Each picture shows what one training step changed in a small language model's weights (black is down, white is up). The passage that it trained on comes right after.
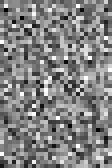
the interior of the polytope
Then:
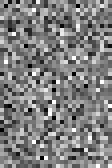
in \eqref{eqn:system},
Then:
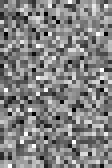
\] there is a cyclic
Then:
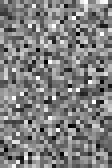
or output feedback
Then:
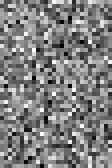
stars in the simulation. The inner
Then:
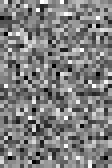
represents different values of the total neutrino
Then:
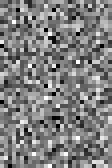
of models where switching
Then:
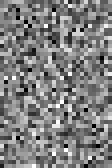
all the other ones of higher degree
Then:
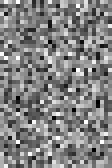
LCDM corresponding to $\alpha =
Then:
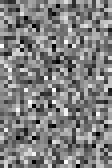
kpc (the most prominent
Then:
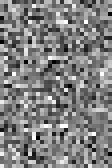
the following result shows, for a natural
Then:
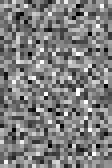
one-dimensional Hubbard model
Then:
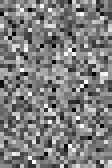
Normalized continuum intensity
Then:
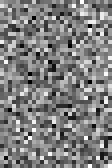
that the smooth solution of the heat equation
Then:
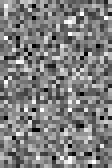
different values of the gate
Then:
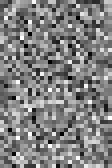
to obtain *p*-and
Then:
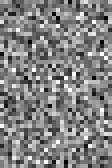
the right canonical conjugates
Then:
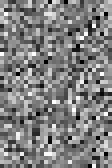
\\ \hline \hline ASW
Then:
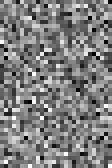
a variety. **Definition
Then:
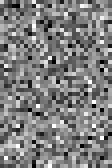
and \begin{eqnarray}
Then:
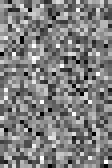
asymptotic behaviour is therefore given from
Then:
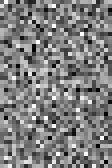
of hypoelliptic ones. This is
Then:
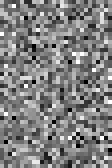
in the first stage. To
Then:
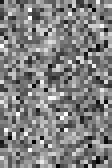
). \nonumber \end
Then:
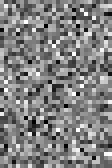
graphs and the corresponding permutations.
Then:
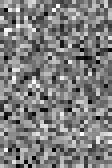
function of the number of particles
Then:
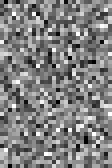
(LCDs). LCDs
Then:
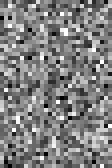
is taken to be a uniform measure on
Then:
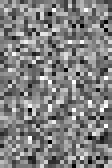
rank \m{k} approximation to
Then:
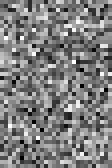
framework with a neural network model that
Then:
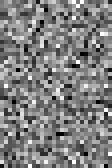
retrievers. The results show
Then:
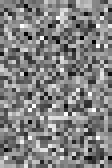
in a general (but fairly
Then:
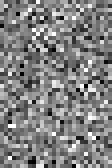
Bishop Theoretical
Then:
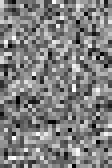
$0$ to its maximum value
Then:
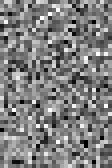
latter we are able to prove a
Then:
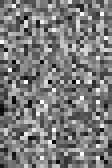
the resonance. For example, in
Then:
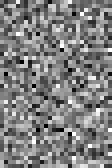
two vertices in $Y$. Therefore
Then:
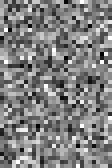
we get that $\sigma_{A'
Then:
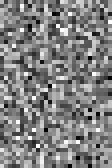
found to be within the range $17
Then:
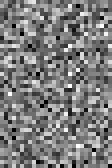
which amounts to performing the
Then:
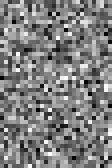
denote the set of multiaffine polynomials
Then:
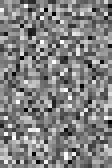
from the beginning with the space
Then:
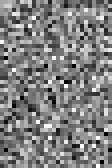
the eigenvalue $\lambda_j$).
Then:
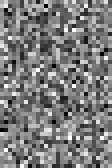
third-order accurate.
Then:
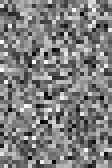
functions," in {\it
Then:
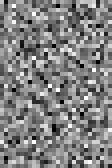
{\ in contradiction with our assumption that
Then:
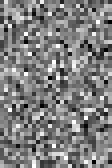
) \end{array}
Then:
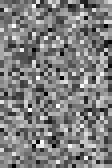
an explicit approach proves particularly
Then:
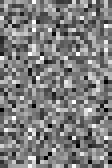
boundary: when the user authorizes
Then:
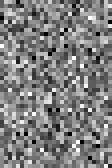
m \geq 0, $$ where
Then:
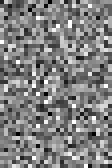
the derivative, and the quality of
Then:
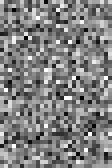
remained in the paper. \vskip
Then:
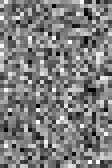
by SR1 quasi Newton
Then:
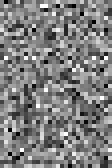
$\sigma$-finite measure space
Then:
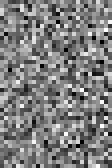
to the $G^n$-action
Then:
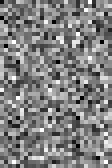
(a) Energy dependence of
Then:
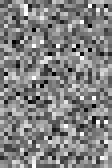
shows the similar result is true for larger
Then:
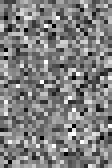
more complex to achieve.) These
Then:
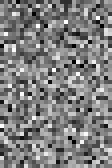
Then the total payment to group
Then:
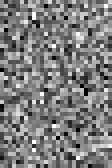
the ability to predict the effect
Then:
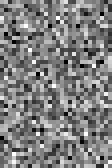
the rational butterfly ideal
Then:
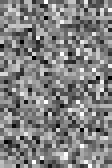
will have \begin{equation}
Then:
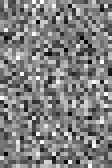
the bistellar move
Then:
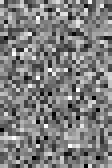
but the absence of a
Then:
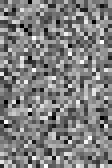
and \eqref{haeq33}
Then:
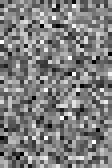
destinations, presented by Figure
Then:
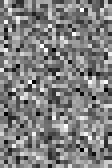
read \begin{equation}
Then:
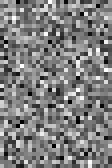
\item Guerra,
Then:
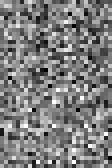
disk was investigated by using
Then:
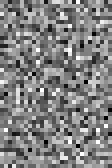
time of day, and
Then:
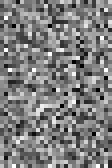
arguments are made only within one
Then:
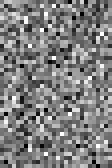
is that there is no unique final state
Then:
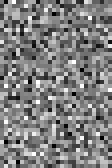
very big. So descriptive
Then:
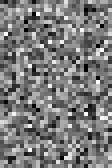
euclidean triangle
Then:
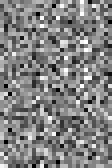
least popular items,
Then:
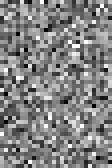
is the universal cover of the
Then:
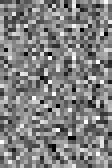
with $E_N$ as the
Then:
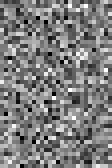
generators of $K$. Hence,
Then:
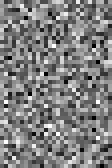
asymptotic density). 2. One
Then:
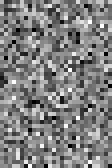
do not require exact knowledge of the
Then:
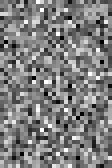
\HI\ absorption line,
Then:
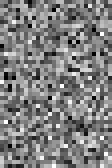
of a finite group $G$ such
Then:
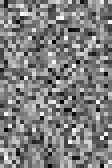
minimal surface. The above method fails
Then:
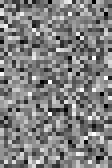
solved using the $CG$
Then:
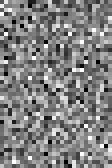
we can formulate the no-go
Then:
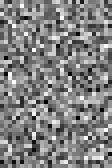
non-zero integer $n$ can
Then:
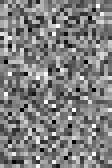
property of the suprathermal
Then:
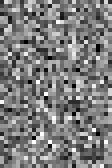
code $d$ and a parameter
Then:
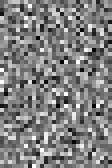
to some constraints, \emph{how
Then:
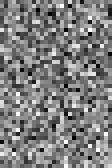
Hilbert space dimension of the
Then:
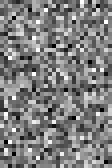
matrix $\boldsymbol{\sigma_\phi}$
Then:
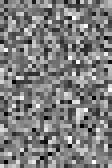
the same time, we prove that the
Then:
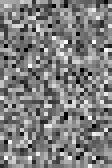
the variables $\xi _i$,
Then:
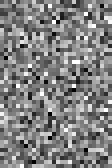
displace in the $\rho$,
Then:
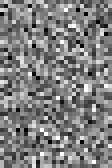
we list, for each galaxy
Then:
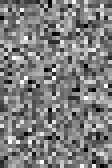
switch a NW between the
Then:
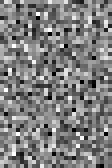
Todd Niven. \newblock
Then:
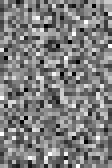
the petals are also
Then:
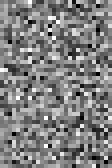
{journal} {Opt.
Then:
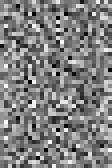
one of the following holds:
